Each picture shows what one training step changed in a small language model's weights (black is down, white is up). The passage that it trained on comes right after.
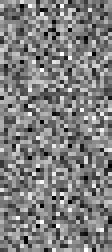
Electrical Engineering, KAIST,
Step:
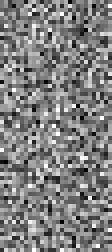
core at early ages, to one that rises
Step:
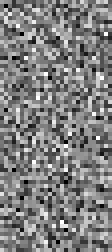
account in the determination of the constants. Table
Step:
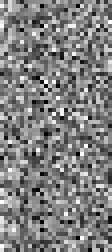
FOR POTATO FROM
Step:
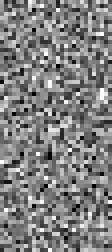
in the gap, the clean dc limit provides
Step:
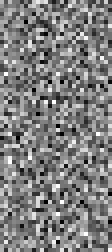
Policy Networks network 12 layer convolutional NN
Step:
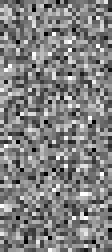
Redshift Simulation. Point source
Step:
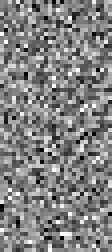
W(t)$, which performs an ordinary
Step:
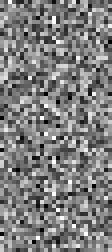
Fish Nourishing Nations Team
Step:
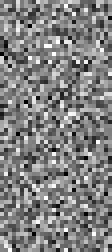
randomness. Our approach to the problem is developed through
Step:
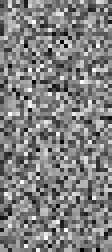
not change by construction. Moreover, since this switching
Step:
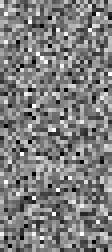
A variety of cosmological models predict the formation of
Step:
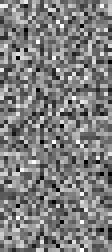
all $1\leq i\neq j\leq
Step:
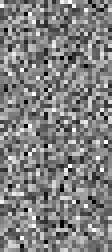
utilising parallelised hardware architectures such as
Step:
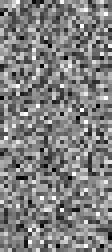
the {\it smallest} constant $M_E >
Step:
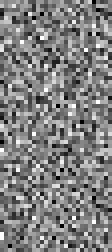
define the set $\mathcal{P}$ of the polynomials
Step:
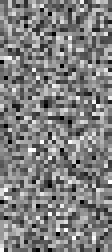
is an easy consequence of McMullen's
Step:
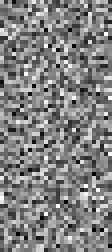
by the their corresponding PGD approximations
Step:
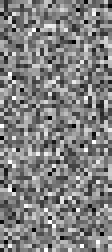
\end{align*} After integrating the above from
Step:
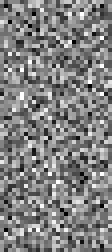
ability. Medium enhancement in lean body mass
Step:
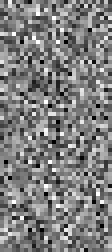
construct a Bayesian prior using a Dirichlet
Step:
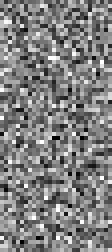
decade [1, 2]. The recent literature related
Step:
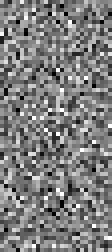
an integral element $\gamma\in \km$
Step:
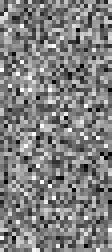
$2$-category such that for any two objects
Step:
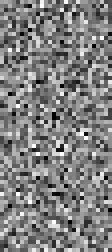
various industries, including vaccine production,
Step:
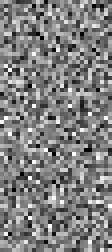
layer doubles the unit cell, which halves the
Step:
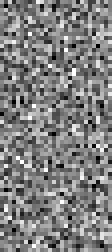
leaving the investigation of the dynamics (along
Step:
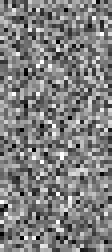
SET at 10\,Hz) was then taken as
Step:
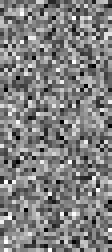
impulses and Mittag-Leffler
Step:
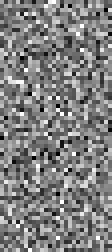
b^-$ yields $\sup |\phi| \leq
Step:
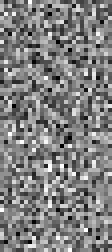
in \eqref{64-32}, we immediately get
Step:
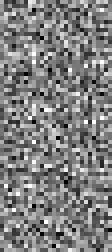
in the plant extract, which is directly proportional to the
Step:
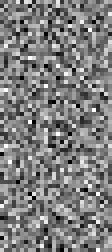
shift and shed periods, respectively.
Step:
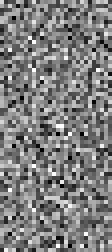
the limit of large-$l$, in which the angle
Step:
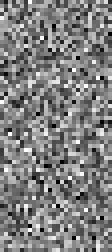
for $p'$. We start by treating the term
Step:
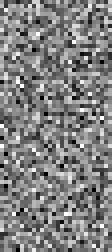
oocarpa* seed extract is an effective
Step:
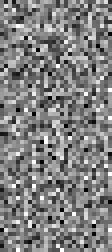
with $4+2l$ elements,
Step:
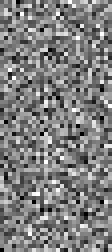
studies In order to reduce development time, we have
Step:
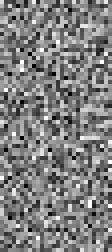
the template. The purpose and design of this
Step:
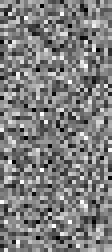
Program \eqref{eq:linearized} is
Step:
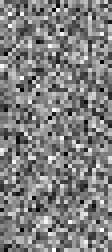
data were obtained by assessing students' learning
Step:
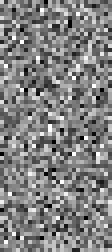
reference $I_{\rm ref}$. At steady
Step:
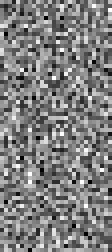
Data for Agriculture & Nutrition.
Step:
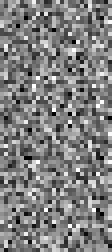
{K}J. Kazdan:
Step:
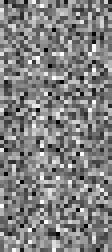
of the main resource of human survival, according
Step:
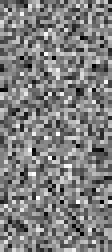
end effector, the hangers /
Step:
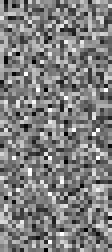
and other dynamical processes occur (Spitzer
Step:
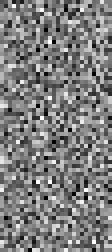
J.~H.~Schwarz, Phys.
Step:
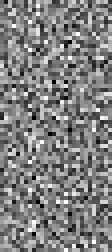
even for system sizes in which the secular approximation
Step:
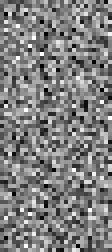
153 patients with benzodiazepine
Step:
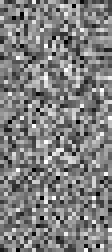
In the case of $N=2$, we can
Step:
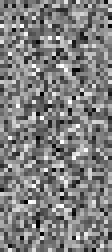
(a good wife is the happiness of the
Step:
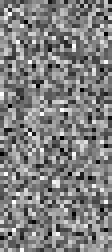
production of a single hard jet in association with
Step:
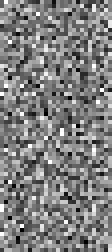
case of country made firearms. The present
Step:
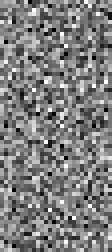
\left\{ \begin{array}{rl}
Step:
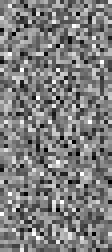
1. Introduction Tourism industry is a
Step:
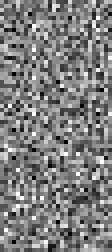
out the experiments at the HFML.
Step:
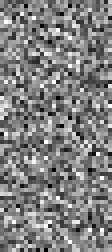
[1]. Nigeria, being the most
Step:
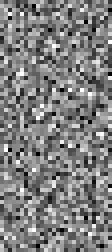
model implemented in COMSOL Multiphysics.
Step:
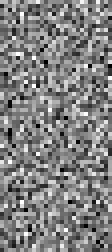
have implemented effective programme for the prevention of
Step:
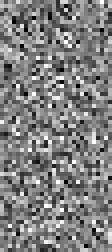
be a $\bb Z$-equivariant linear map,
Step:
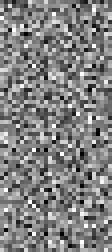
to bone marrow mesenchymal
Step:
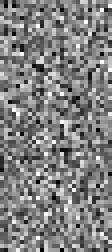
(69.5%) were found to be suffering
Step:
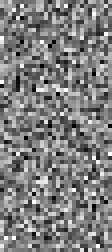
The work of MK is supported in part by
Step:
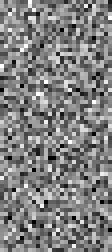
difficult and cumbersome, even if using dataset search
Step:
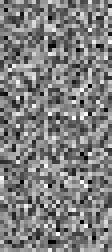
care of the first and the last equality, and the
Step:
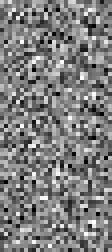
The Data Management component is accessed through a web service
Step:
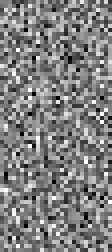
frontends, command-line tools or
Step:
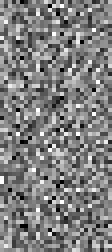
4c). Figure 4. Schematization of
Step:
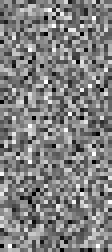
Simultaneously, 10 mature fruits
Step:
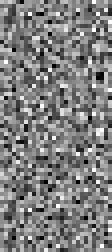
\begin{figure}[htbp] \centering
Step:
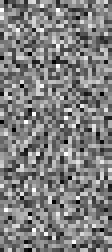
of the boundary. Then the Schur complement system is
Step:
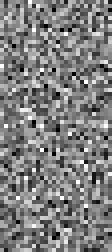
fact that the transverse polarization of quarks in
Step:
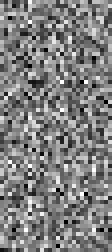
and open boundaries at $y'=\pm L /
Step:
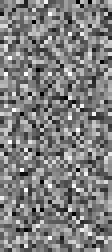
Indecisive 11 11% 3 Unclear
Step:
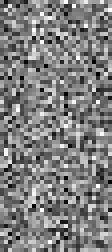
already programmed in the design of the system (Figure
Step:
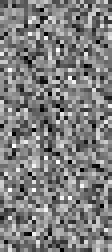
can be calculated by $\Delta f = \max
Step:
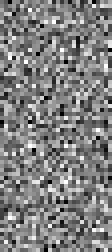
has been related to the long range coherence that exists in
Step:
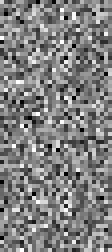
with a magnetic stirrer. The reactor
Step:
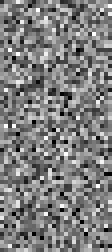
are much larger in the La(1) case,
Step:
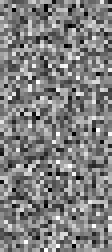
described in \cite{plenio02}
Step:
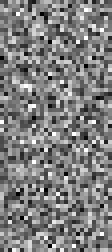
is only guaranteed to converge when the functions
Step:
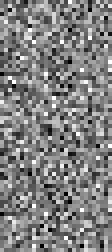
declined to 72% at the
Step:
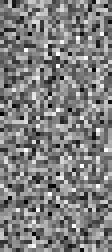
by Theorem \ref{dim3}, and the right
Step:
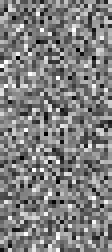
$s_i=1$ corresponds to the active
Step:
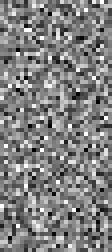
is cyclic, any subset of $H$ with
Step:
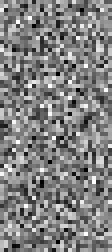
\bigskip Similar to the Fox space, the
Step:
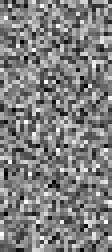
that all the ranking orders of the four alternatives
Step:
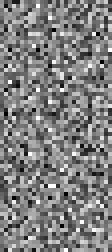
classify remotely sensed data collected by
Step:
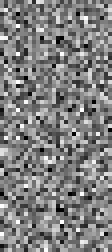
cells) did not change significantly, their area increased
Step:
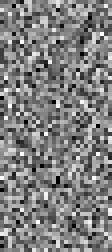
Images – pictures, diagrams,
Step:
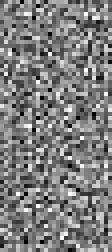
\usepackage{graphicx} \usepackage{cite}
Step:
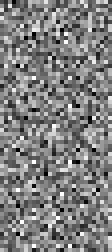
to construct free associative commutative conformal algebra using the
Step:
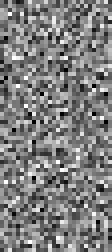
rate, as the first vanishes in the limit $t
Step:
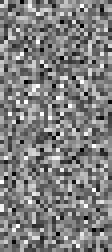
$N$-torsion point $x$ is such
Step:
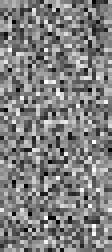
& \sum_{j=1}^\infty \langle
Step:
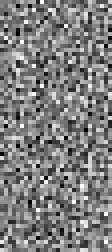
project has received funding from the European Union's
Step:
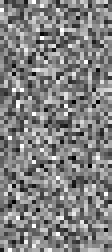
of the beam (calculated assuming constrained contact).
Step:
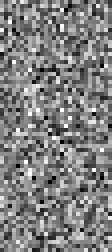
these results in twinned crystals are actually explained
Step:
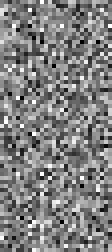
worldwide. Identification of these disorders
